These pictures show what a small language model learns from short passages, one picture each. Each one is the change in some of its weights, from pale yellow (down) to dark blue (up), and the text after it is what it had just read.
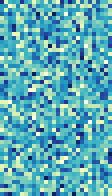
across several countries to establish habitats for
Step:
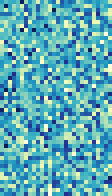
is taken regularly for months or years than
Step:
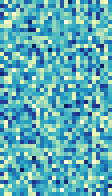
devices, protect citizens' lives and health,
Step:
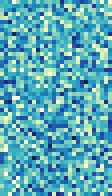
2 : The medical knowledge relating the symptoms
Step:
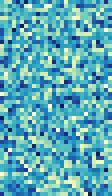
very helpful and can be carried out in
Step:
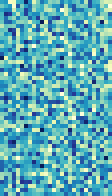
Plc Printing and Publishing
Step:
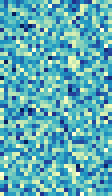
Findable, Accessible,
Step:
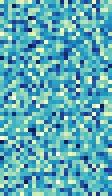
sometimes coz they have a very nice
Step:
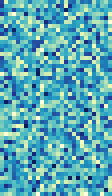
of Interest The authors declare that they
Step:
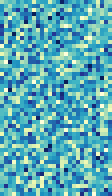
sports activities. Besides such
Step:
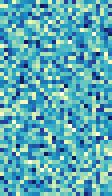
of the rotator cuffs are also
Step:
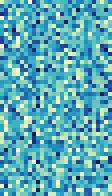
problems that they cannot solve independently while performing
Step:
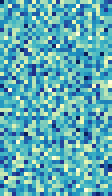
- **Link the Innovative
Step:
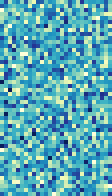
radiation. 11.5 How to Run
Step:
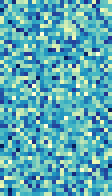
for winter bee feeding. The
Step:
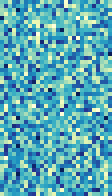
process, while some other methods assume normally
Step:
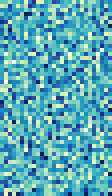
Among the identified compounds of methanolic extract
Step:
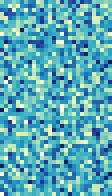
validated on IEEE 30-bus test
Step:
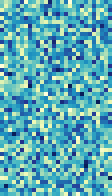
on the expert interviews with health care workers and
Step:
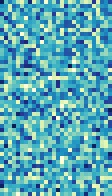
the aid of the newfound productivity,
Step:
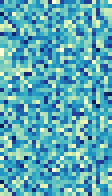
achieving individual performance impacts from information technology. It
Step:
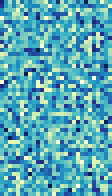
of supporting students in making meaningful changes to their
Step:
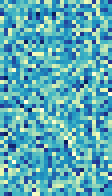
with a periodic nature of the magnitude of the
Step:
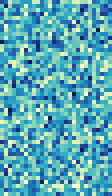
and then permitted to attain Fig.
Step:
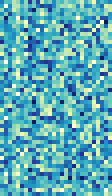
portrayed as an activist advocating
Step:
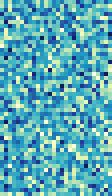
quantizing the underlying manifold
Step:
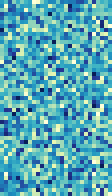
in total cholesterol and total protein
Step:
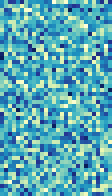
the other hand, grasslands increased by
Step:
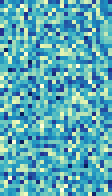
groups of students. Despite the advancements in
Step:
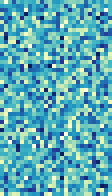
negotiated solution. 3.
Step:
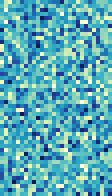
into account the multi-body structure and
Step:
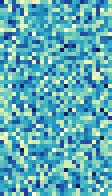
accuracy in the later rounds. However,
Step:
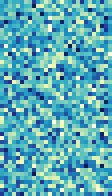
black the curve of the SG smoothed
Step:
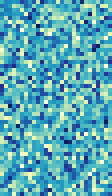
atoms. This chain continues when an
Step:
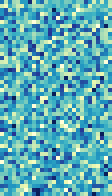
Schulz R, Kupfer
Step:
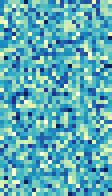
Security has become a critical feature for
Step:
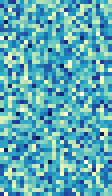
Sankey diagram of the ecoinvent
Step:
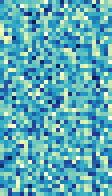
effects on oxygen mass transfer, they affected
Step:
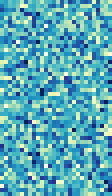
windshields [2], and
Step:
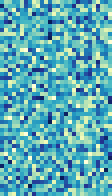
ALTAIE RELATIVE
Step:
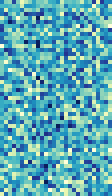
of reliability degradation are outlined by
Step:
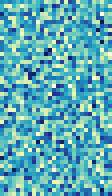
character, ethnicity, national
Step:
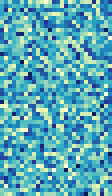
method is by taking into account the distribution system
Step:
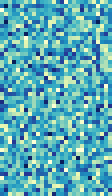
loved this line - 'The
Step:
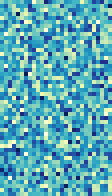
functional groups in pure and doped
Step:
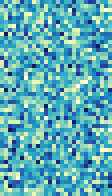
deliverable provides an updated report on the final
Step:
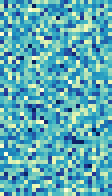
considerable insight into this problematic undrained
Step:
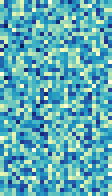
of the elements hardly suffer any displacement
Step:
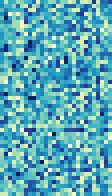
\log N$ multiplications rather than
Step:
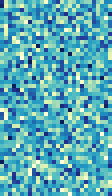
Scale (0-10) Before
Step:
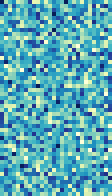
in the subsoil, which contributes to
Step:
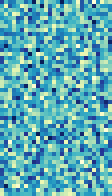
rarity, the volume and frequency of new
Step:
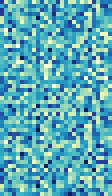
for the mapping of coastal and marine
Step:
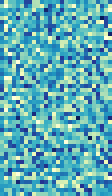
This work has been supported by the Institut
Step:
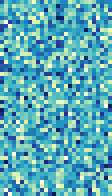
extent to which international standards of governance in
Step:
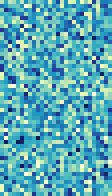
for example, of accidental
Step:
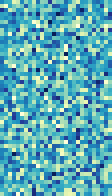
str., 2, Dnipro,
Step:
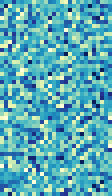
due to cardiovascular disease attributable to the
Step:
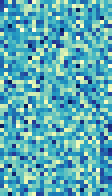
therefore be more exposed to stray or
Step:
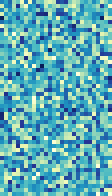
Verification, Uncertainty Quantification
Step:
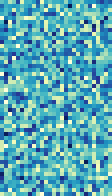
are solvent-free. The incidence of
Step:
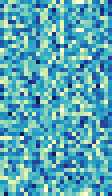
and references, and the importance of the
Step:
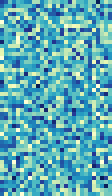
wife, in terms of their
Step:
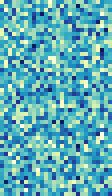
4x4 plywood sheet
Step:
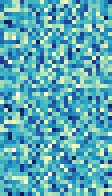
- Timing and Extent,
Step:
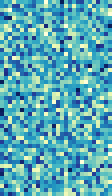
the *target data set*, the data
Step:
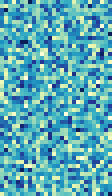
qualidade metodológica
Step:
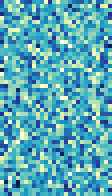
Ten (10) schools in the
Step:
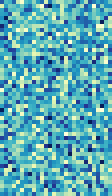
the paper. DECLARATION OF
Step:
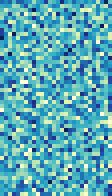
belief in the emperor's own
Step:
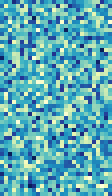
surveillance for Shiga
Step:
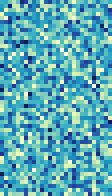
needing to be orchestrated by
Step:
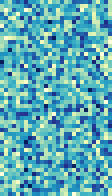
cameras, installing on inspection
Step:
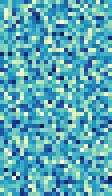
and new types of polymer film are emerging to
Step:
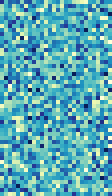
growth. Realizing its impact to the
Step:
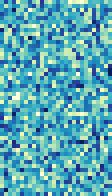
high degree of collaboration. The average
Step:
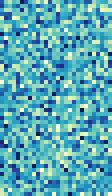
users' data. The third level is using
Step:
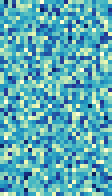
or generally preferred in the second language community.
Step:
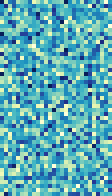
in. These dynamics highlight a system of
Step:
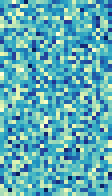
beliefs", going on to state that this
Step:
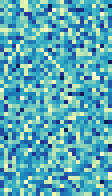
cement mortar replacing fine aggregate.
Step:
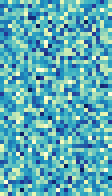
is possible to create a public resonance
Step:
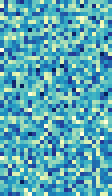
with Poole-Frenkel
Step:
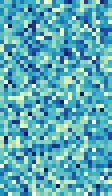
design phase were concentrated into a single criterion
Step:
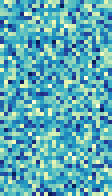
with a triangular waveform at frequency several
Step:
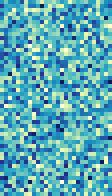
be pointed out : G_{IC}
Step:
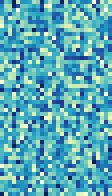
that level when the question required knowledge of the
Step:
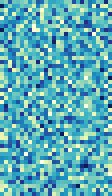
in this English literature class. The researcher
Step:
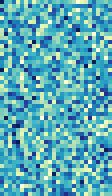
critical for developing accurate and reliable machine and
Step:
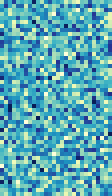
takeoff and landing configuration at a large
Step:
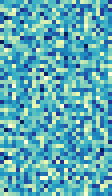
findings support the findings of the present study.
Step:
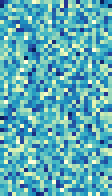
occur in parallel. Language reflects reality, and
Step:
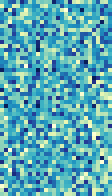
and post-pandemic time. At the
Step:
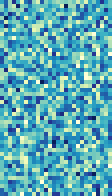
these methods use two thresholds on the
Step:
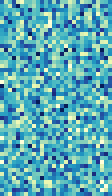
as a fourth level. Type 5:
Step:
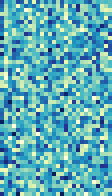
Student Table: 8 Question Options
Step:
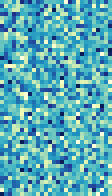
nomination in Chinese and Turkic
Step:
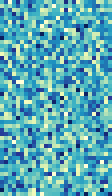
the operating theatre. Her condition of
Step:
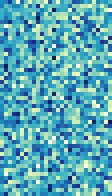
then the unique solution is given by formula
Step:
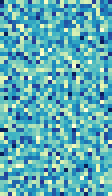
the historical period, and only for variables or
